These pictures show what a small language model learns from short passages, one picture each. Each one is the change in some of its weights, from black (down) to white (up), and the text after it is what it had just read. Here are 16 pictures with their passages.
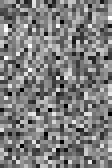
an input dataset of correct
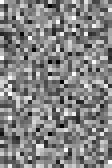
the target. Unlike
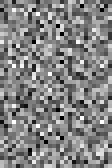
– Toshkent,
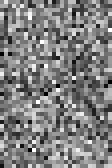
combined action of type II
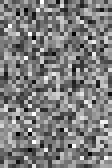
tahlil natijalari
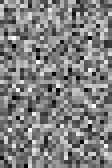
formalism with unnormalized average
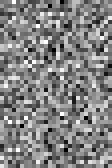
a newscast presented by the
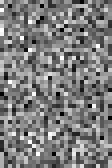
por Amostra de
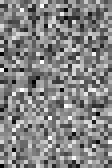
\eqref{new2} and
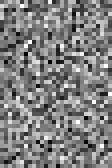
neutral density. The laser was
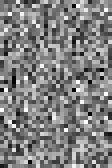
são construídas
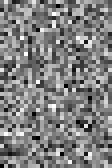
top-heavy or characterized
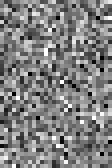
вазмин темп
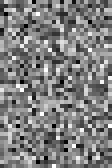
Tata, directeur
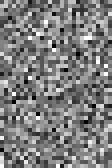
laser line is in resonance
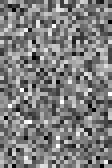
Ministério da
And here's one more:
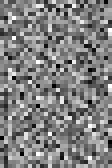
is equivalent to
